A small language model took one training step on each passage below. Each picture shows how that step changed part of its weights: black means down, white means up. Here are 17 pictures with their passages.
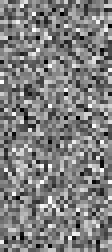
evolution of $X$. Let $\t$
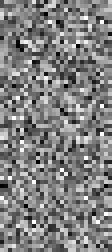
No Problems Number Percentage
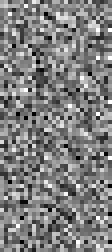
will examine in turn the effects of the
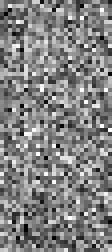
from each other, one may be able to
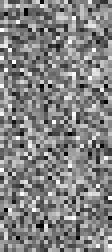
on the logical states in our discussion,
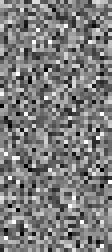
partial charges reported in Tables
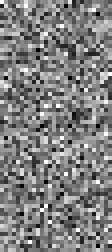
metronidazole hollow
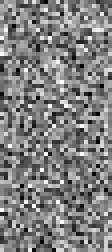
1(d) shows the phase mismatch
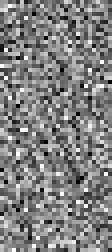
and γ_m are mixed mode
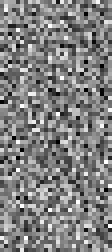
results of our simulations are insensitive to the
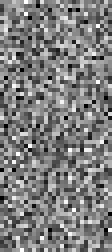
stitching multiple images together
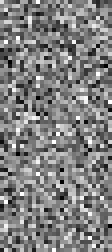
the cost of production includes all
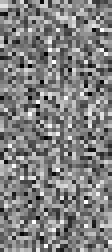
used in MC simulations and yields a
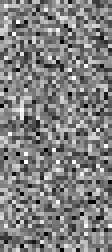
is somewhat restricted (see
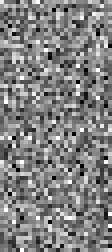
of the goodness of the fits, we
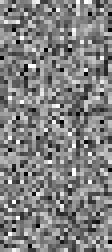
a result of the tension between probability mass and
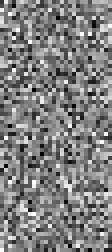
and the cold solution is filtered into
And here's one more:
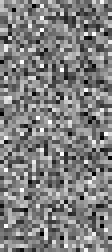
AI systems will also alter the planning and
